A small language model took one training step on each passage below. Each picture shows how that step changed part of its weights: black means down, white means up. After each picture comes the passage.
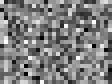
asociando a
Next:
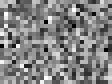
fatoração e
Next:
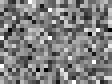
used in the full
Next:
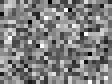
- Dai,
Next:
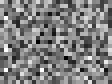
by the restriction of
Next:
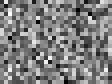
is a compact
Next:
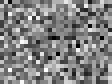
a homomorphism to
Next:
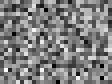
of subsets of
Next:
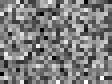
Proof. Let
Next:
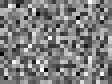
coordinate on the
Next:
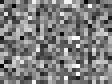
of subvarieties
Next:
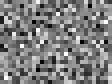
by both the range
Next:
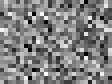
и технологии,
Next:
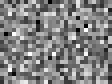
Un último
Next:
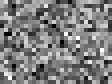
and for valuable
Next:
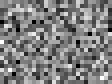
Then there exists a
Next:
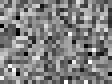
La nadala
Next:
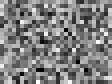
$Y$ is
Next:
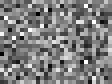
approximated, to
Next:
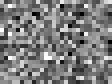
corresponde, el
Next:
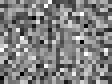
still needed to
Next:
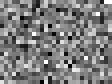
shakllantirish uchun ulardagi
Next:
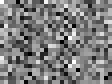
qismi uchun
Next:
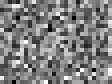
el concepto)
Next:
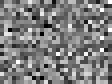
Remark that: $$
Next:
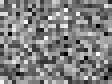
ódio é
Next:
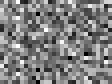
in wet-
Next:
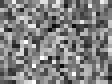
el marco de
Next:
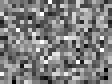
bijection, we
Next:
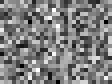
systems, topology,
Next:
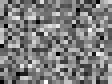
framework is more general
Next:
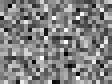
stable theories
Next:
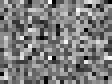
as above. Then
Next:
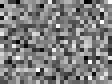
known that top
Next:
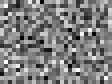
fanlarni qayta
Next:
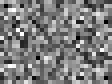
. This result
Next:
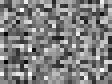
\quad \quad
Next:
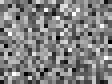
aard en het
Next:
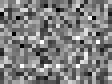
we always use
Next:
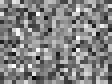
This paper deals
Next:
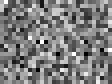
consequence of the
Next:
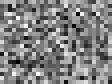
dados e
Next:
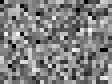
is a subring
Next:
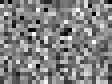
plus responsables du
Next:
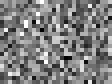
quadrature is
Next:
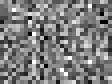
existence of nontrivial
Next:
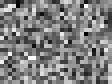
restrictions on the
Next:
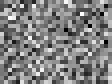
the longest
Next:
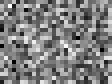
and procedural
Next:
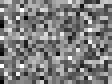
to be trivial,
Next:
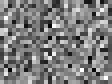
є складним
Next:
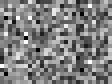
al curso por
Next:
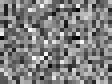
orbits with
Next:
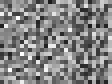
a condição de
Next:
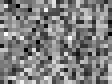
de lineair
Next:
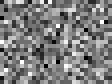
region. One can
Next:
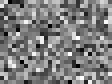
degree $4$.
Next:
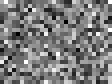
their end states being
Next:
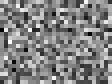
and construct a
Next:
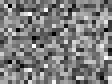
maktabida – 6
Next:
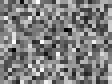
the map $$
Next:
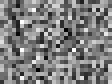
$X$ associated
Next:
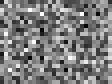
so we deduce that
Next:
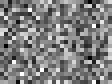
illustrated the
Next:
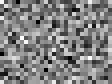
and execution
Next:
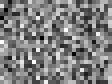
the logarithmic
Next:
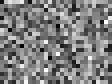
Markov process.
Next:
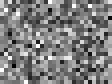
the treatment
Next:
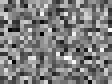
under the condition that
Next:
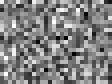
sind, deren
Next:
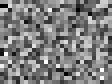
It is also important
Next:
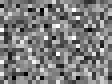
closely related to
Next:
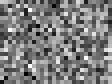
werden. Sie
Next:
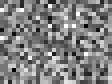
un score
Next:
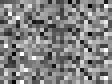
to 0 both for
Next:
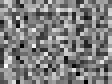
can be associated with
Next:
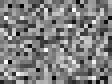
u o'z
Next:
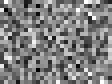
is defined in Theorem
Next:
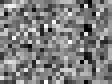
от места
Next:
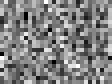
Such minimization
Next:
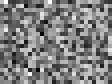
proof of Theorem
